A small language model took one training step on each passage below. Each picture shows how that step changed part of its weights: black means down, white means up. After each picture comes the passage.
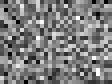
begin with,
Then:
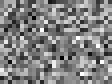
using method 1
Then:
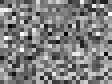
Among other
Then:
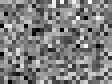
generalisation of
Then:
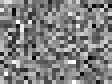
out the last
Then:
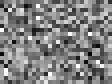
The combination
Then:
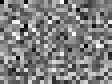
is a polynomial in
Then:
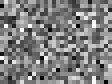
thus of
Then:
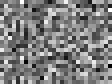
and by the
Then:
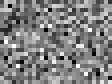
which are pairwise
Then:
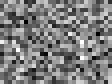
new chiral
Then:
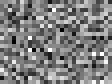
provide the
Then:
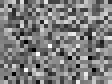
the six
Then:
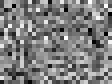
pertaining to
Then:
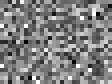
some optical
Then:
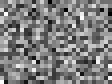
results, using the
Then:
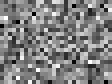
the depth
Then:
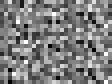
\R$ on
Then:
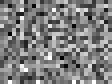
see Table
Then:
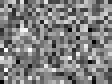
the expression for
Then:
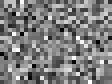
has its analog
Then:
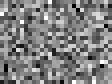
coset contains
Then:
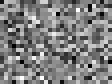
square functions
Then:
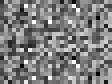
compact connected
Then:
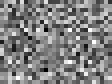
the coupling
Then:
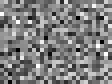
be improved
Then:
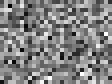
one concludes
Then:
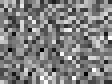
to the real line
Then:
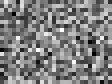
does not give
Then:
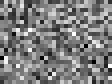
we consider a fixed
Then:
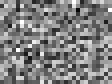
chosen as
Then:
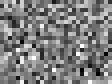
of these lines
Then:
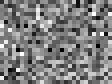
transit through
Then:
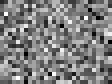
an action
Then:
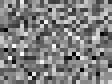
these narrow
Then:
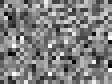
finite limit).
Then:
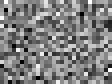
could be
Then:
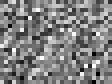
spaces by
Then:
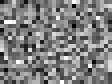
By regularity
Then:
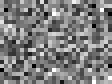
consistent with
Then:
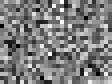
union of the
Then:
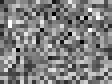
for a wide
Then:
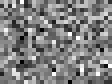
between left and
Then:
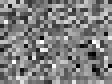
only need to show
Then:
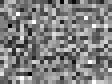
form as that
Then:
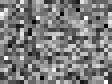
present study we use
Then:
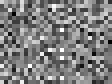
allows the
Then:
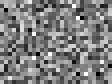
remains to
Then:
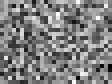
relation, we
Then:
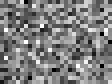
length is
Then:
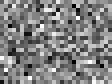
rational function for
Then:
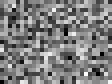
on its Lie
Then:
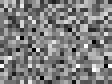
to the nonlinear
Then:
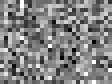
case the properties of
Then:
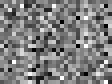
entire function
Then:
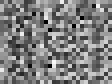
computations are more
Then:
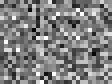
V. Figure 3
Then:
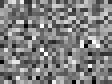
set of functions
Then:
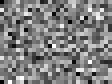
a valuation
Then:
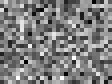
contribute to
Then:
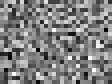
the observed
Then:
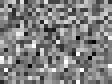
the choice for
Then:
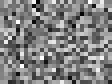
forward model
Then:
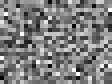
derive from
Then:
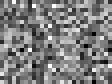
generated by
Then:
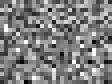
$\lambda$ is
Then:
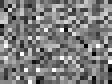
This is the
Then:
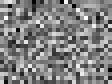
is even, the
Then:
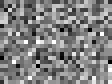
This algebra is
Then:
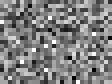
shows that the value
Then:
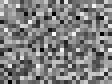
be {\it
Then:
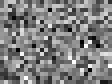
each of these
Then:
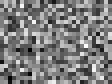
to strong
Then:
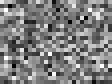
taking a time
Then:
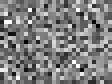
x \leq
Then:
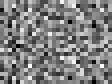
effect on the
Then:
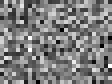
we must have
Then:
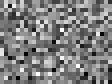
this paper,
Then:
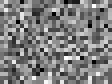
the directed graph
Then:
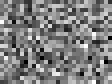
sample and the
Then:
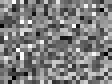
live in an
